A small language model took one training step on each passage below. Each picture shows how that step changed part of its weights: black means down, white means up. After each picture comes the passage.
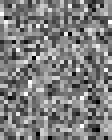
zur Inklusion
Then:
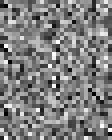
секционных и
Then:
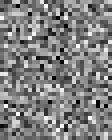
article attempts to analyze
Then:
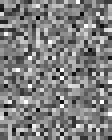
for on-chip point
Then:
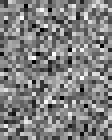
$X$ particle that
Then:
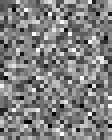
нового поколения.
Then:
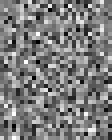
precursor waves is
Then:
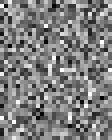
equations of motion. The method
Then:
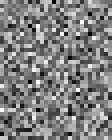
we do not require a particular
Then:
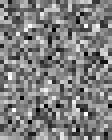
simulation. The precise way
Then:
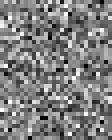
velocities $>$30
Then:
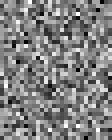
arrays with the
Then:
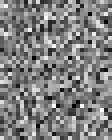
the same as that in our
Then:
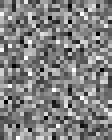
\left( 2\theta
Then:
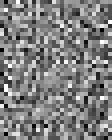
Science of the Republic of
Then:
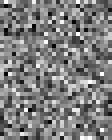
both synchronous and
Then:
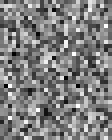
tiers au cours
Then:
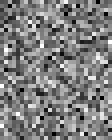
presence of two mutually
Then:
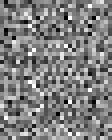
bulk water contents of
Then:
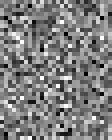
$\tilde{e}$ are
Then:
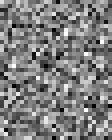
или с выраженными
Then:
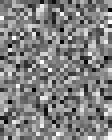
tous moyens et
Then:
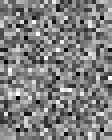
in non-radiative decay
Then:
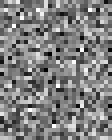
a finite set by including
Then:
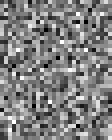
for the amplitude and for the
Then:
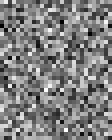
approaches may need to be
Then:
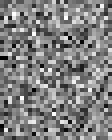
Vagas Ofertas
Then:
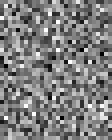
three motivational contexts.
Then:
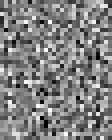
negative, which is beyond the
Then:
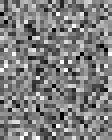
(gesehen von
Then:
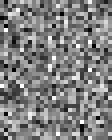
a la conservación. Es
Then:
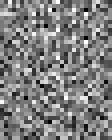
.38 Italië
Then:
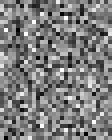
the first-order contribution of
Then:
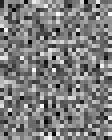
by a factor 7 for
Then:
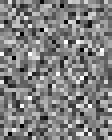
NSF under grant
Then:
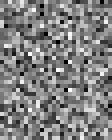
o); en - de
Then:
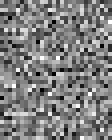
the hadronic width in
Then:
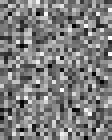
onset can be induced by
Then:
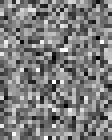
uchun mushtarak
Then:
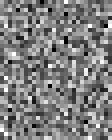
Kubota A.,
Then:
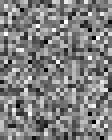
is highly oscillatory if
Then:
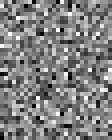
equation at third order is
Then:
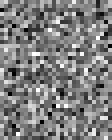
uma característica humana
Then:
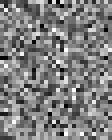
as a dotted curve for
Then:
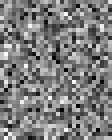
la littérature
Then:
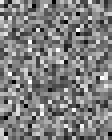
permiten afirmar
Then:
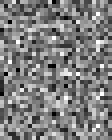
Apply Hadamard
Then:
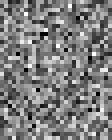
models. However, it has
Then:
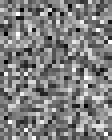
ta'siri minimal
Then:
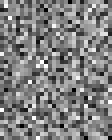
the structure of the photon
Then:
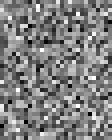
the conductivity is identical
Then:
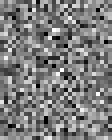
by an infinitely
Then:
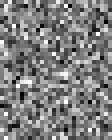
de la recolección
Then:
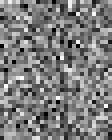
localization and dynamics. In
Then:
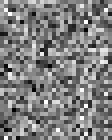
shown that this thermal solution
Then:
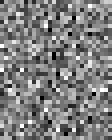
amalga oshirish nazarda
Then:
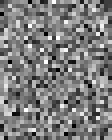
dei «fatti
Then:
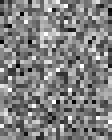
qatorda, mavjud
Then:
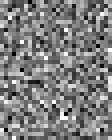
\newblock {\em Phys.
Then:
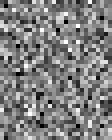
space in the ``mass
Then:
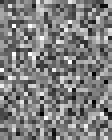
not physically associated with the
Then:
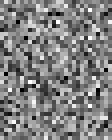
Para uma tensão medida
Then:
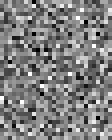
crosstalk requires
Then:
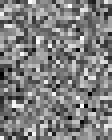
keep the stability of the
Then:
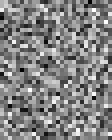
недавно .
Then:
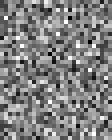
fluid flux, corresponding to
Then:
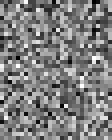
mapa. Fig.
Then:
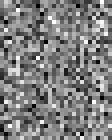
efectuat un
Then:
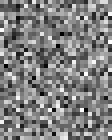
peaks is basically a classical
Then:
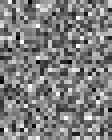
paydo bo'lishidan
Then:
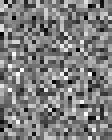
molecules that contain two
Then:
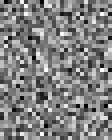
of some spectral lines with the
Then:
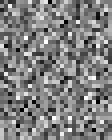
iqtisodiy taraqqiyot
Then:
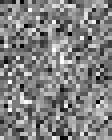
the penumbral region
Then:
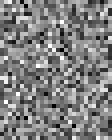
work with decoherence,
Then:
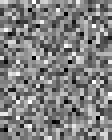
“El trabajo
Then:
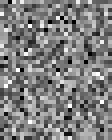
$n$-fold increase
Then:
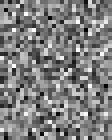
selection while accounting for
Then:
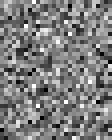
trabajo de la
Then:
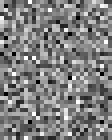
$E_b$, respectively
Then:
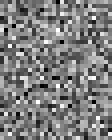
of sign problem in the
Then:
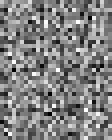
Doctor of Pedagogical
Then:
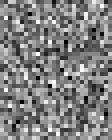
West, NSW
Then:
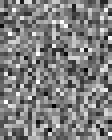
work to study the EE
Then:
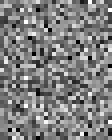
can then obtain the specific value
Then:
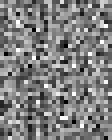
Modern Arabic
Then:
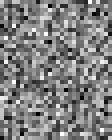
are planned to be
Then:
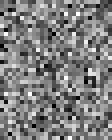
chiqish imkoniyatiga ega
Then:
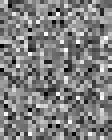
і розробок,
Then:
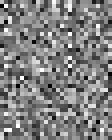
latency}: The service
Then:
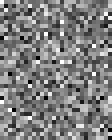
probabilities between quantum states at
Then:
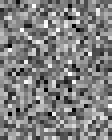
steady convective flow
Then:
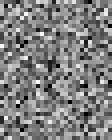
outros. O valor
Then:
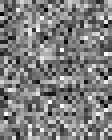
empregadas pela
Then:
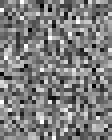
tails also). {\bf
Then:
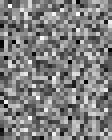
algunos individuos
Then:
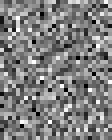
Ces contrôles ne
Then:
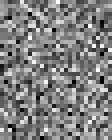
the homogeneous steady
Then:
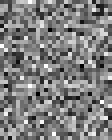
{\bibfnamefont {P.}~\bibnamefont
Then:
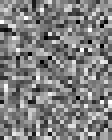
reason we made the following
